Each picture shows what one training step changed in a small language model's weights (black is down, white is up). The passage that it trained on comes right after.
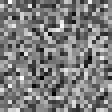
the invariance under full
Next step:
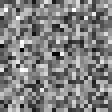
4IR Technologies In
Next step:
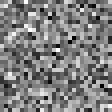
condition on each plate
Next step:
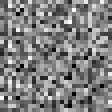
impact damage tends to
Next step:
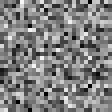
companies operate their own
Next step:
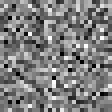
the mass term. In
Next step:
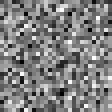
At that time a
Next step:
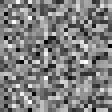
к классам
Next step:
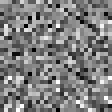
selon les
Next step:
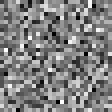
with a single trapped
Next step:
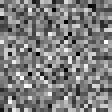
structure has an elevator
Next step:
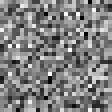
agreements identified in the
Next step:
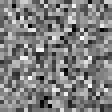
their separate regions of
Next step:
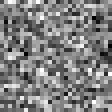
iqtisodiy jihatdan
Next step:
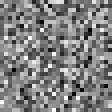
the internal momenta
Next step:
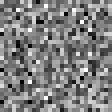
Importance given to
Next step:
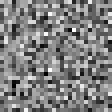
departments, and
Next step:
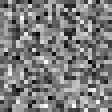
Among other interactions that
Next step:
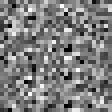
offers another possibility. Results
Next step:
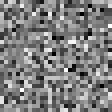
the front line of
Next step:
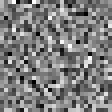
the survey is denoted
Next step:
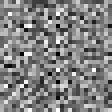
b B AF2
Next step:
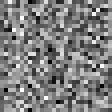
neutrino oscillations data are
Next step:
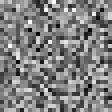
satisfy the experimental constraints
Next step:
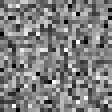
obra de arte a
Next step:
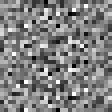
ASL TO B
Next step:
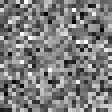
documents in law,
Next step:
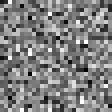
a exclusão das
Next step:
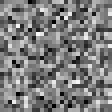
We then present results for
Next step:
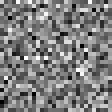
but at university and
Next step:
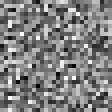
(GAM) was
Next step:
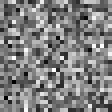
1. O‘zbekiston
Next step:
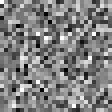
of their lives
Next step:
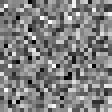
randomly chosen as the
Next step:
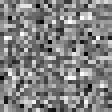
influence the realization of
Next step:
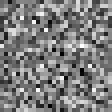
whole range. It
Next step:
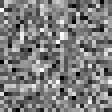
mumkin. Mazmun
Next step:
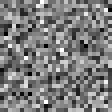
periodismo de calidad
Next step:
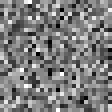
Tooling and
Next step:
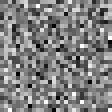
encompasses four
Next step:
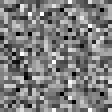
betekent het
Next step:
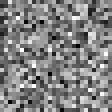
Fe mobility or a
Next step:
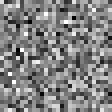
Designed the
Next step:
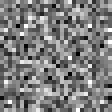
is further divided in
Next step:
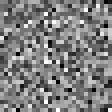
do Movimento
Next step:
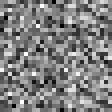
general calculation including derivative
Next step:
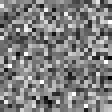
in measuring ${\cal
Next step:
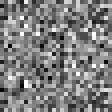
impurity energy of an
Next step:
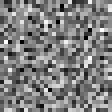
the notary followed there
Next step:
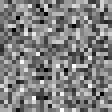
significantly enhance the scattering of
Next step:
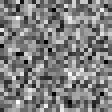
of cloud computing technology in
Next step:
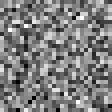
tamanho de
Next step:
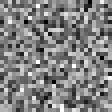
the performance of response
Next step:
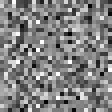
دائم -
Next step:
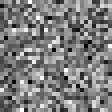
and leadership.
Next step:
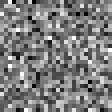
in dense neutrino
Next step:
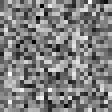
not crucial that we use
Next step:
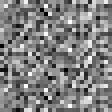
depends on the value of
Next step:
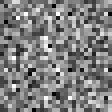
nº 19. Dec
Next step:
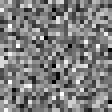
be undergoing
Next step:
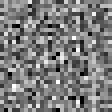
III, D.
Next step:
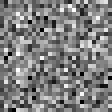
Les conditions climatiques
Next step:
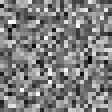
was to compare the efficiency
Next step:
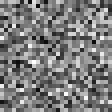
resolvent operator in this
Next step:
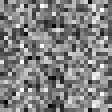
water systems are typically shared
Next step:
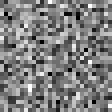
at $\sim 1
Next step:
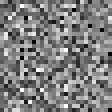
dynamic heterogeneous network can
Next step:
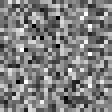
Even where these are
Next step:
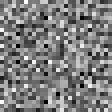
aplicación, la
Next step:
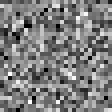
respiratory mechanics
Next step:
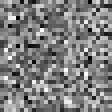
approach that uses the full
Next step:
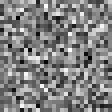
substantiate the impact
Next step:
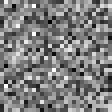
also presented. We investigate
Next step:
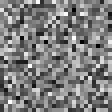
networks comprise
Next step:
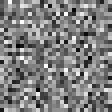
equal to the twist
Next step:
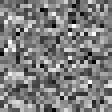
question that still remains open
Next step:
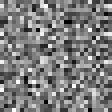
calculated which shows low mean
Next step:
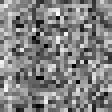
A} \quad
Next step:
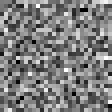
notes in the
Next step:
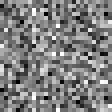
tidak biasa
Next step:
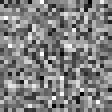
the various testing methods.
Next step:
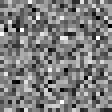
the vacuum, and
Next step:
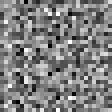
NVM becomes full
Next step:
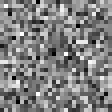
films are grown
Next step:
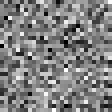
solve these class of
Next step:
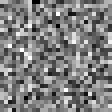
RPSF can be
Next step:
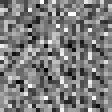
of Radiology,
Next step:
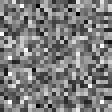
reconstruction loss is computed using
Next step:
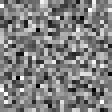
a weighted mean score
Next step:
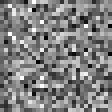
по меткому
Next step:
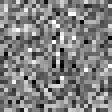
the Tamil language.
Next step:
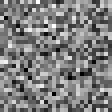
impactos de la
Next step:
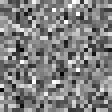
tomorrow is
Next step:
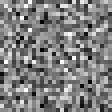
encapsulated by
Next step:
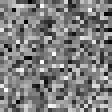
Here, we consider the
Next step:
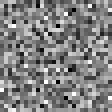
the DGLAP
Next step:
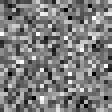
oliy ta`lim
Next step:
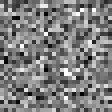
our findings will only be
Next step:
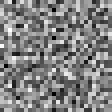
a more sustainable approach.
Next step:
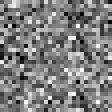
between *A.
